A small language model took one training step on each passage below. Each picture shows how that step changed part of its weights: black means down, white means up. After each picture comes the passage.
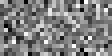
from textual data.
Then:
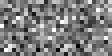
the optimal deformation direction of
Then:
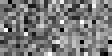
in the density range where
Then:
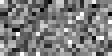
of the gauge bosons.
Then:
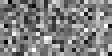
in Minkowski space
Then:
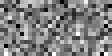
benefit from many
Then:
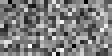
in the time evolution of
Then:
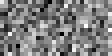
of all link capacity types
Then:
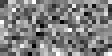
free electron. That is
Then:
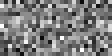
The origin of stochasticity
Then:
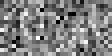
subdominant compared
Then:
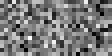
framework of the scenario under
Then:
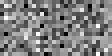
\left[ G
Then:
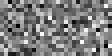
presented in Text
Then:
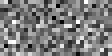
for the MFR
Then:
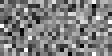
a linear coefficient matrix.
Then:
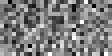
in the CO line image
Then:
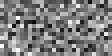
2 mT are depicted
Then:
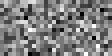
applying two normalization factors
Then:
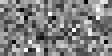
inside wall of a cavity
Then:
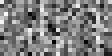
we recruited
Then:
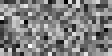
results of this work are
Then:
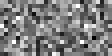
the pilot data we obtain
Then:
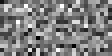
corresponding classical case of Ising
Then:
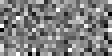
the event horizon, for
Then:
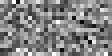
choice of the two control
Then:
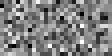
elastic-inelastic &
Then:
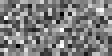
high frequency on the
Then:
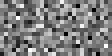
7, we show the
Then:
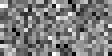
$J$ determines the
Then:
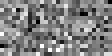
It consists of 256
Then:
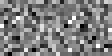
the gravitational contributions, we
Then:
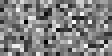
having point resolution is 50
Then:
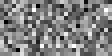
density attributed to the current
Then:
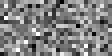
higher order correlations). Although
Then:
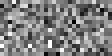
processes taking place near the
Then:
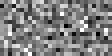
logarithmic model reaching the
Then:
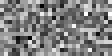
governs the physics near
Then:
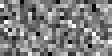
{Wang}}, \bibinfo
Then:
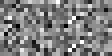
long pointing, with
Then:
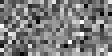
a channel-specific
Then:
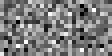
mimic the
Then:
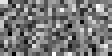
on the skyrmion
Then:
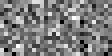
our bulk density for several
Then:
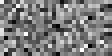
effect is positive or negative
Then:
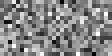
electromagnetic corrections introduced by the
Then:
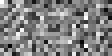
and solid line correspond to
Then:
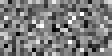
by turbulence, a
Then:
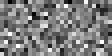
is considered under the
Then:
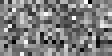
subspaces of
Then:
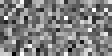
relative velocity, and
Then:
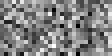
harmonic and interacting parts of
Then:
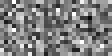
temperature (in our units
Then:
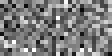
to explicitly create those using
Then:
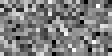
driven by big bang
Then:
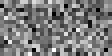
closer to that of
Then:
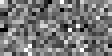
of the generator coordinate method
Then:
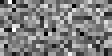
Computer Science\\ University
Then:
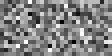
re-enter the system
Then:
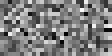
reformulation of the
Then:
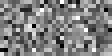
calculate the coefficients up to
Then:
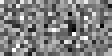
position, due to enhanced
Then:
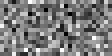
also that we can recover
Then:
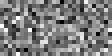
the HCC centrality
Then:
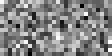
ago, and to
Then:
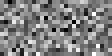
are sampled, the attack
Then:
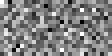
and Computer Engineering,
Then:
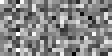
while omitting visual
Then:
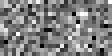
both wavefunctions of the
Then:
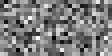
first order phase transition as
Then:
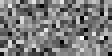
near the exceptional
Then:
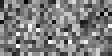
plant with
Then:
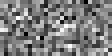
N scaling of coupling to
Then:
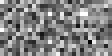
stations of the
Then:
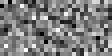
upper hybrid mode as in
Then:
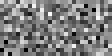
holes in the valence
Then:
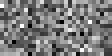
A small residue of
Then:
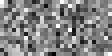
and where the system approaches
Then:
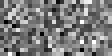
single-qubit rotations
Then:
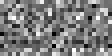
YSOs. The key
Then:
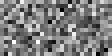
determination of luminosities
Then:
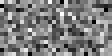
likely plays an important
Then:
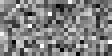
virial expansion and
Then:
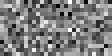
The gray image has
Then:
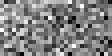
limits might be weaker than
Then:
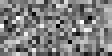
the left-hand side
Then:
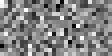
and $T_{\rm
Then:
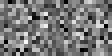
is clearly visible in
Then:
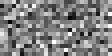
communication and sensing
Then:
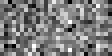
in biomechanical
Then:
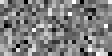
from sun, does
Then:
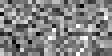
can be realized with
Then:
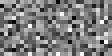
load is distributed as
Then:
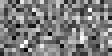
shown in Figure 18.
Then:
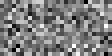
cosmological time scale, the
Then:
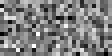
offer one such solution
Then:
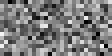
is interesting, however,
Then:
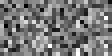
to the standard or
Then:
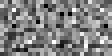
Before proceeding
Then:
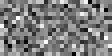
the variable $h$
